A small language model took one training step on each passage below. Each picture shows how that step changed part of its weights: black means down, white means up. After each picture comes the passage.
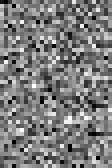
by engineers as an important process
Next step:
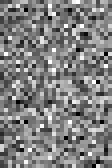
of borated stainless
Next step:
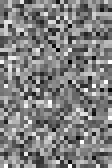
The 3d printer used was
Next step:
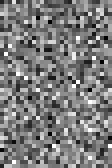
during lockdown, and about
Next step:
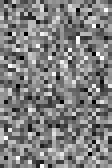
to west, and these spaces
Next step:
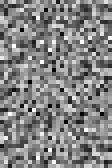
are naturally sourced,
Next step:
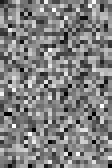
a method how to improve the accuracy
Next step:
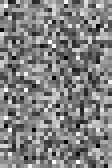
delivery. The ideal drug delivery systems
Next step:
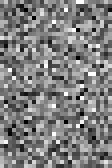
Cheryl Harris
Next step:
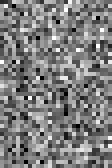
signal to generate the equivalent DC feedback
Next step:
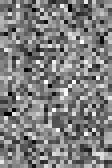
Thanks to modern technology that
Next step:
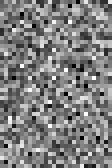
of pseudoexfoliation
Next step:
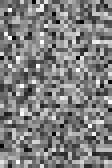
T-test between the two groups
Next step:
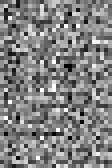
re-established and start
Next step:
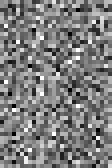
place regarding the same external markets.
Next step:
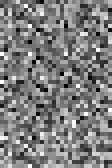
recovery time, and movement control,
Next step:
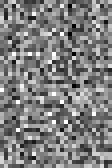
in social interactions through social media or
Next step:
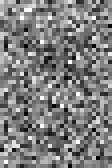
and stored in airtight
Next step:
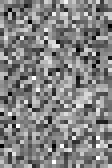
double accusative construction of
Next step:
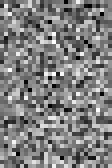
selected vineyards located in
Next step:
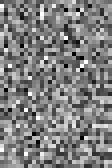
using standard C-T testing
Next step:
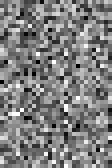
phase while the second one still is
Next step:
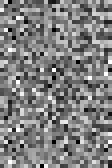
Analysis Data for this study has collected
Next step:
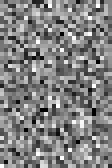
liberalizing interest rates,
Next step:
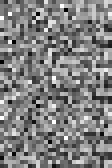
key tenet of the One Health
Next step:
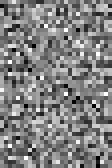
contact including friction. A study on
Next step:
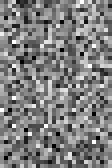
2015 and it is aimed to be
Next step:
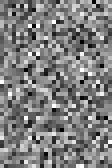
Politics, Networking,
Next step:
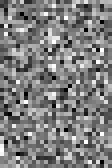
was employed to select respondents from a
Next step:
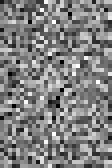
company value. The conclusion of this
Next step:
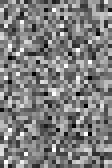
utilizes the storage services provided by
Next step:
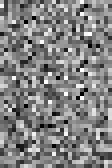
by Cruz Aldaz
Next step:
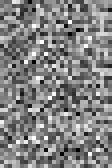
noticeable increase in the duration
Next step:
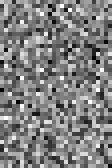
hypermetabolism level of
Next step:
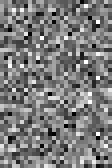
cars from YRP with
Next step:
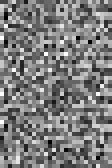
design, implement and test the proposed
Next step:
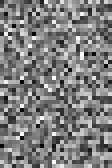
new training of coordinators,
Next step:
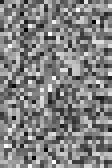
implemented in numerical calculations. The method
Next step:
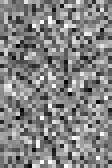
is nothing we can do about
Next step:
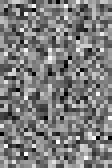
most time getting used to.
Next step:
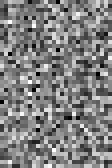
It was found that cluster A is
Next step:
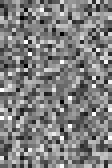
the following three characteristics, it is
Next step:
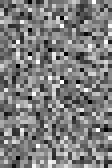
combat environments has not yet been
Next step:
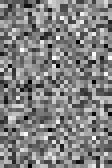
agenda. Some researchers felt
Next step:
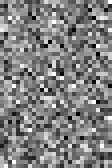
for his teacher Plato), humans
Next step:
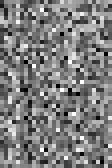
the growing value of digital information in
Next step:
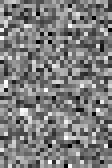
will contain $O(N *
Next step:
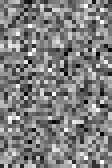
even though the drug is in a
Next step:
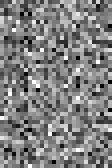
on the skin surface with minimal
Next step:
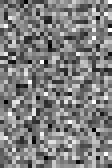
accessible, from the web platform and
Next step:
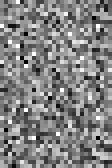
biologically more active T3 and
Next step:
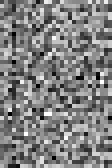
game. For example, game system
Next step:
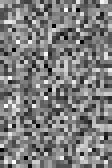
In 2020, the ranking then
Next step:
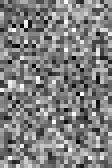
emperor. This is a
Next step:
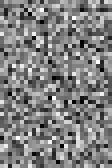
the deep seabed are used
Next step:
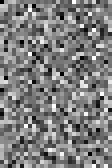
products, reduced cost of operation,
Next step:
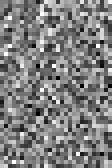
productivity ². A subset of
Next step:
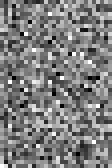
effect, leading to electrolyte
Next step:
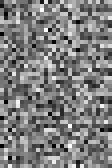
the definition and conceptualization of
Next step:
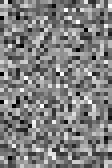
long lineups. Although this
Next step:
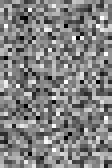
[5] with a dark
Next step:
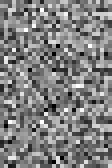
borrowings from the capital
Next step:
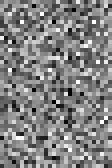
neurologic function were
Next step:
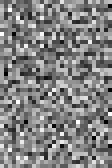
and supporting technology for complex web
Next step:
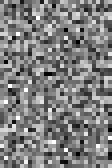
motion in phase space. Since the
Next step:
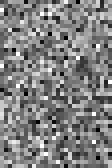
moderation analysis show that the
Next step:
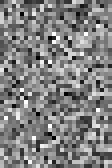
in bridging knowledge divides.
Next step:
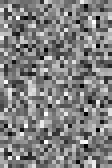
or WebM for video with
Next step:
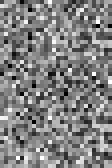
ways. According to UNFPA
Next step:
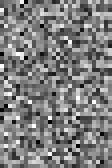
analysis were carried out in R
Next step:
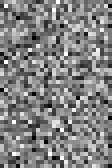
children themselves – to make what are
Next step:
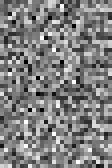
rely on. These concerns have
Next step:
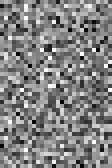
with other banks. Accordingly,
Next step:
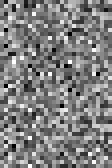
problems in social and occupational functioning
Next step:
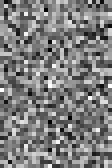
back to their parents, and so
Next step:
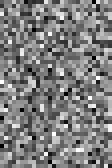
component of the classroom, and
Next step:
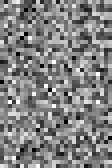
while no response was found for strongly
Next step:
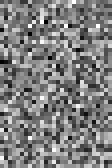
before consultation with the real patient.
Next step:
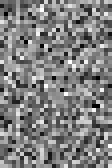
the Covid-19 crisis.
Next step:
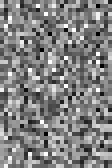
that majority (179) agreed
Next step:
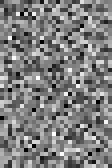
arm distance of the axial
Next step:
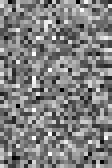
a detrimental effect on the
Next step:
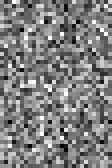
referred to differently across datasets.
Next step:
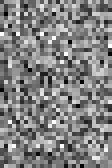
the assessment tool easy (Step
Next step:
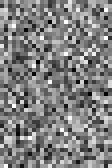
with epilepsy, who
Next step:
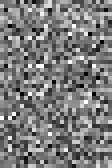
silver grid with differing line
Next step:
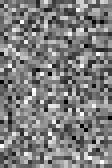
were left unconstrained so
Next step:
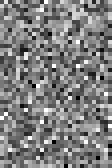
temperature T_s the slope
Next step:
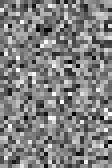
training selected increase a teachers' confidence
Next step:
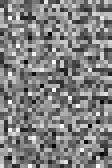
for the prevention and treatment of
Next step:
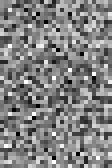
and Sr. The order of
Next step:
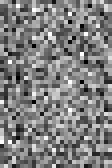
by *de novo*
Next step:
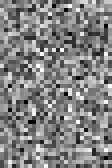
electrospinning process.
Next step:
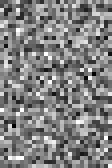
measure the respiratory rate as well
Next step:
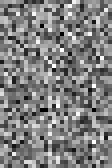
liberalization led to
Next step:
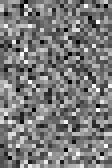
used, NC synthesis,
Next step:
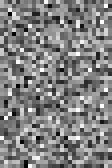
quantify and qualify the significance
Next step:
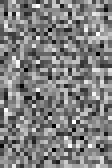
(2014) efficient capital market theory
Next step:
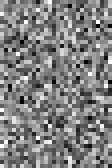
products than pure PVDF samples
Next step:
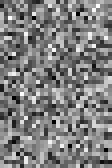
in children. Studies from industrialized
